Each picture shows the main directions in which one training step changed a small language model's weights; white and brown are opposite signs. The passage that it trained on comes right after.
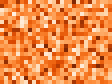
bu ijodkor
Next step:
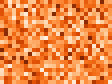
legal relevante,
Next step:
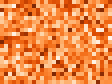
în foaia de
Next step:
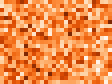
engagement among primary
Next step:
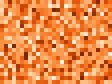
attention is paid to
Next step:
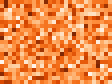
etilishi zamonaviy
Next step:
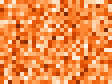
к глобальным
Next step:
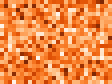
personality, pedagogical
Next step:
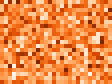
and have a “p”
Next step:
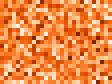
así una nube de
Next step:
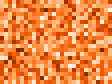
la integración de los
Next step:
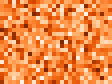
hinaus wurde
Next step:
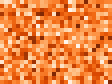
namoyon qilishga
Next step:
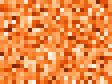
Україну менш
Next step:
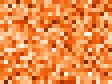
uchun ushbu tengliklar
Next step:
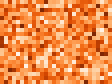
de lisier au début
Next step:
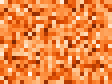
u inostranstvu
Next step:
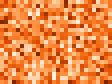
sea en Flandes,
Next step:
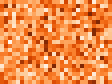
de los años por
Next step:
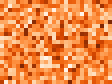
хос бўлиб,
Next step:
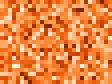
Para a coleta de
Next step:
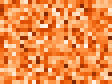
erhalten. Diese
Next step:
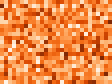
ning BmChit
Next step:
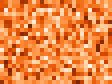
language as a result
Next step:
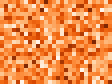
membangun kontrol
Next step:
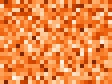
alam tersebut harus
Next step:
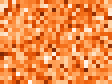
de la vida*, op.
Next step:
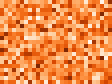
усіх обстежених
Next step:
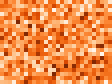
sociedad civil ha
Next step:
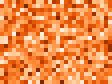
algumas ainda não
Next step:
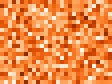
cabe, aqui,
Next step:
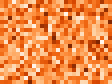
renovável gerada
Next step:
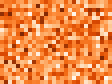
raqamli ta'lim,
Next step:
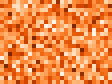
razionalista si
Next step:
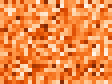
ta'siri chuqur
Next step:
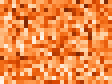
i kochanek*,
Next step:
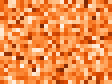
а использование
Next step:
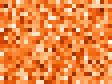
résultats du projet
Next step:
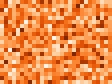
to the lack of educational
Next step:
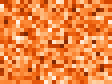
alam Kamarbasta
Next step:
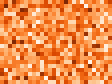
uy hayvonlariga
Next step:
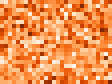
nisbatan katta
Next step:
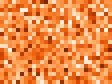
маротаба бозор
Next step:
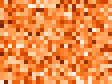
yoki ekspertlardan
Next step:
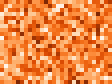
руд. Общие
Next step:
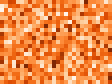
на робочому
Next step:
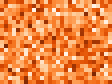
University of Law,
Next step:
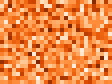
MD, professor, head
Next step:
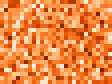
activity practice, with
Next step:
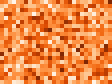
виртуальный [15].
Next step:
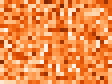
de tussenliggende
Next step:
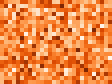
a los dispositivos
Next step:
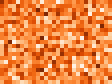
España. *
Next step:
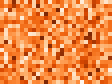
"Est performance dans
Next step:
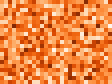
de Belas Artes da
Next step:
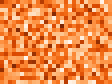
dia. Raph
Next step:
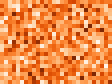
per risolvere i
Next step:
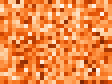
p. - Areces,
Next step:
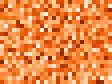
акафиста также
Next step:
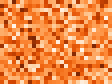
Akyüz -
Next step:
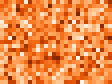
верхней трети
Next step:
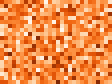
não marginalizando outros
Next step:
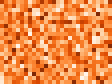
вид, ареал
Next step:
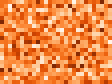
resultados obtidos
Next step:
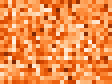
de Janeiro:
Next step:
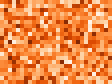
celkovom počte
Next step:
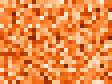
tanlash va ishlab
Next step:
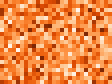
içi etkinlikler
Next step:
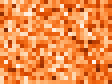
modernizatsiya qilish bilan
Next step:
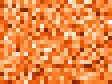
iOS подсистемы
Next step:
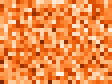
виданнях та не
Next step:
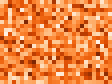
aksariyat qismi
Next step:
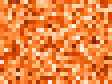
o acesso à saúde
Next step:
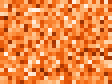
criação de novas formas
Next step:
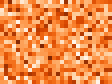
illustrent le texte de
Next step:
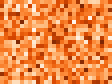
da carne por exposição
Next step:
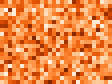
Editorial PUCP,
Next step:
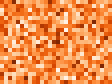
species in the
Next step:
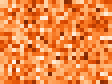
le acusa de ser
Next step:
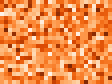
go'yo xech
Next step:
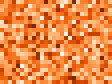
ham berilishi mumkin.
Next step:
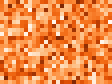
processing the experimental
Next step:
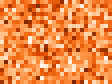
deze beteekenis in
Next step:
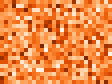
egyének ne
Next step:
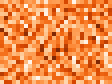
las implicaciones del turismo
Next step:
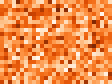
учреждениях и
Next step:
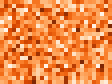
Posteriormente, al
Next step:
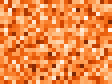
soliq hisobotlari
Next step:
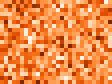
increasing Risk of
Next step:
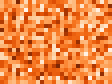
entre lugares de
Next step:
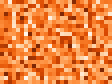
mentres tan que
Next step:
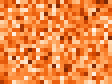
– arbust pitic cu
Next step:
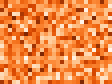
Journal of Global
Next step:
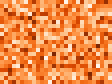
qilish xususiyatiga
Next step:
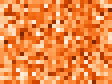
permettent, quant
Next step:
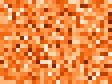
que a diferença na
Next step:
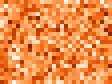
для вирішення
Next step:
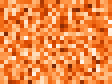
the Panel on United
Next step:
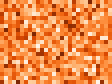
da criança e do
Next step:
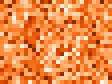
κορμού –
